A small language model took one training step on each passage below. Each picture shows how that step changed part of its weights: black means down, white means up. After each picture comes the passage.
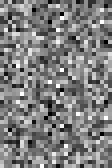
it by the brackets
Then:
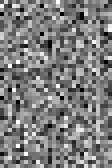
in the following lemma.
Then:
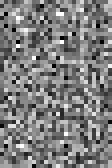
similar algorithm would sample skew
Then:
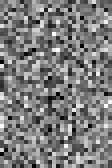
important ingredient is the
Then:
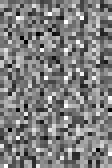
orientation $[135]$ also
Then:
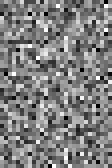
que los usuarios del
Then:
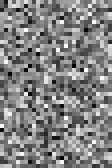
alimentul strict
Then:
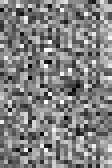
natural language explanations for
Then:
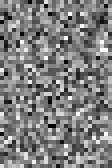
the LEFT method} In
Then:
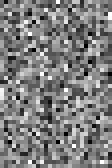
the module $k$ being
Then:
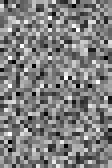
rate $\hbar \gamma
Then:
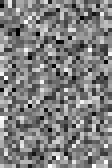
(DLP) in the
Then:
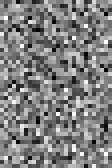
bilan ovqatning
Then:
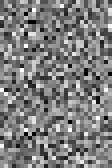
and illumination
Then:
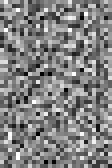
minor for the class of
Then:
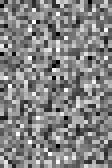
e, por vezes,
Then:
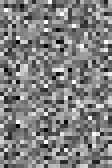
Phys.\ Lett.\ A
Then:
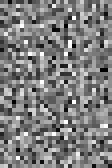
des modes d'apex.
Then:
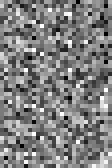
ADABIY VA
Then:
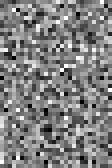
the role of civil
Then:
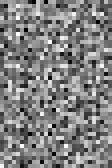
propor um modelo de
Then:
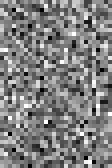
has emerged as a critical
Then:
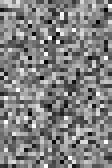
metrics. Yet,
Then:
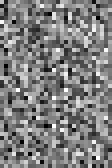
interest for totally different
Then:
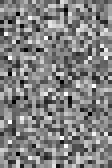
to the caustic. This
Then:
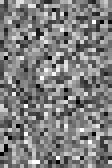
між владою
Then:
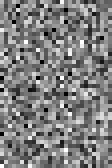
(We have no control on the
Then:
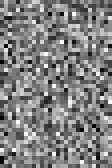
independent parameters in the covering
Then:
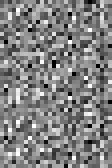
biri, go'yo
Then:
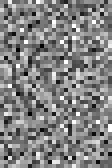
$J\sin \theta
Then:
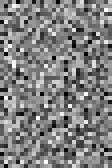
orqali tabiat
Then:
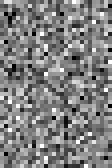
oblíqua da
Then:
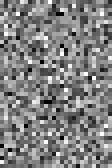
both sides decay with
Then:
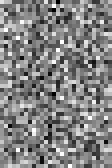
an ordinary point for
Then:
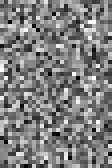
In particular, the analytic
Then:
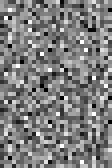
should be taken into account
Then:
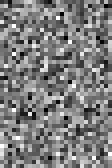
- on the interplay between the
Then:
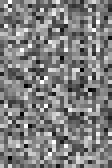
superconductivity will depend
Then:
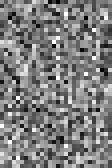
of its attractive
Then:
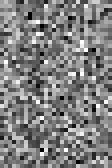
between nano- ($\lesssim
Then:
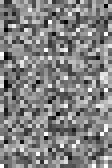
Sulzer sobre esse
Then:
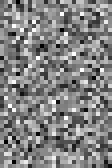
problem $Zx= \lambda
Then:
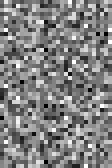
asarlari borasida
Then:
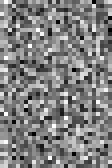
assigned to a pair of
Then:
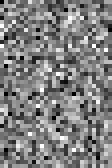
while this assumption includes a large
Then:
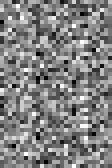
\circ \tau = \check
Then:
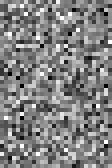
"Cuando el acto
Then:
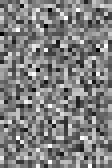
to conceive of an
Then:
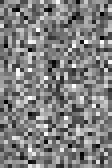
és az indián
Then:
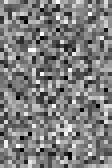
Cempaka Medical
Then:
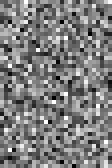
component. The correlation analysis of
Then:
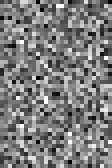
set up analytic continuum
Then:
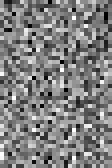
threshold of the
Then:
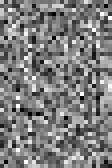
method incurred by a free
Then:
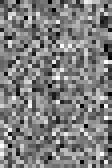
One such example is the
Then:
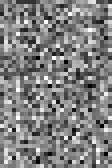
згадані як
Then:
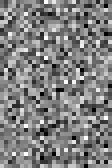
\section{The asymptotic
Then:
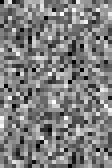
the system $x_0$
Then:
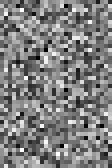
до уваги той
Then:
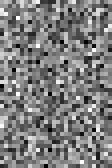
(not included in the present
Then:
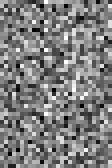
ва тарбиялаш
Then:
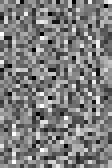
using the same decomposition into
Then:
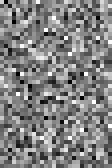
for error $Y_n$
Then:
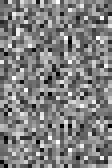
of thicker graphitic
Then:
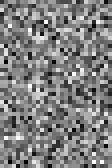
y naturales [2].
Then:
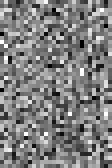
fiber. (b) A
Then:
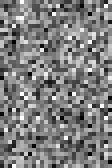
familiar Lebesgue
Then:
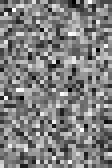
services proposés sur
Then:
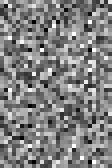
utilizar medios y
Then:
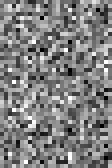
Sil tuşuna
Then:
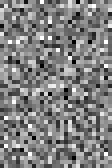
physiological changes,
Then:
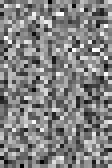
salud, por lo que
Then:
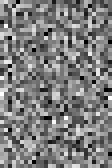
verify the capability of the
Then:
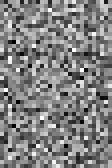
perspective of entanglement
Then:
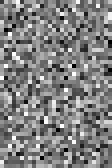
$u$ explicitly, as
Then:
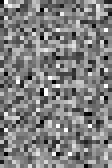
Cerebral asociado
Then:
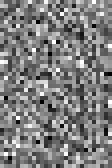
determine the entire set
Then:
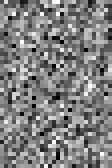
or galaxy). Their
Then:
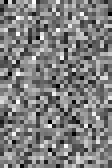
level of 15~fT
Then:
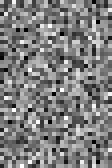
present procedure, which can be seen
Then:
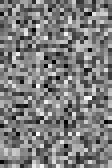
kursda olingan
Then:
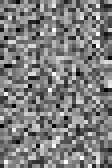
same minimal value and any
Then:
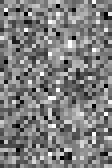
las cenizas”
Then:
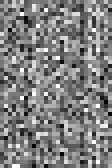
but can now recognize
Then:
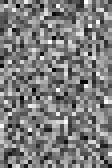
to propagate the system from
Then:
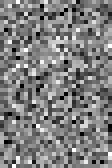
value $0$ with probability
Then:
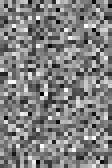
between 0.91 and
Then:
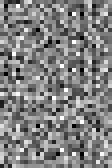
count how many out of these
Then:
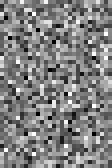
Dynamics} In this
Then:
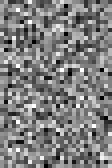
останавливается на
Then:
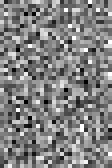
one parameter $\alpha_1$
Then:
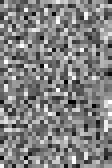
measured broad age distribution for
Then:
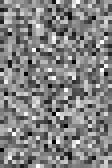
all Betti numbers of
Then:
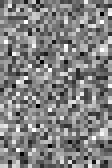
in RANS predictions of
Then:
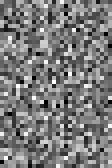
julgamentos em que
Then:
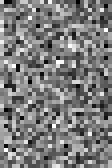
and the Euler gamma
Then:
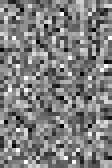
should keep in mind
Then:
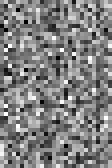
theories. Its definition
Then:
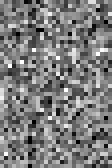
the WPD framework.
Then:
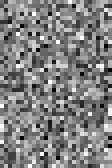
– Composite image of the
